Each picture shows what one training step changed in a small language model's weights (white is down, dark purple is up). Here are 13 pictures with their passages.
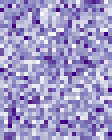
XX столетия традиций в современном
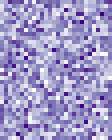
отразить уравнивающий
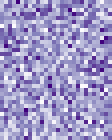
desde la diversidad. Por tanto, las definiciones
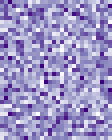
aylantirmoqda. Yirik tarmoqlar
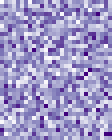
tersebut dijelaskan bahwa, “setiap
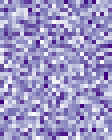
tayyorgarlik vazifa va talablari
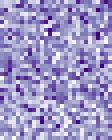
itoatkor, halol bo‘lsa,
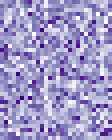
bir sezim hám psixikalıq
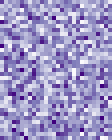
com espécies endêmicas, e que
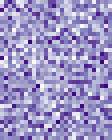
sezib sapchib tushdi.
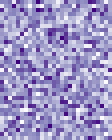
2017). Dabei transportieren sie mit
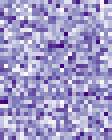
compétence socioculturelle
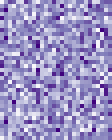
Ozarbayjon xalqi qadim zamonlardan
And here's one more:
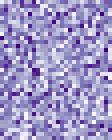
ривожлантириш борасида кенг
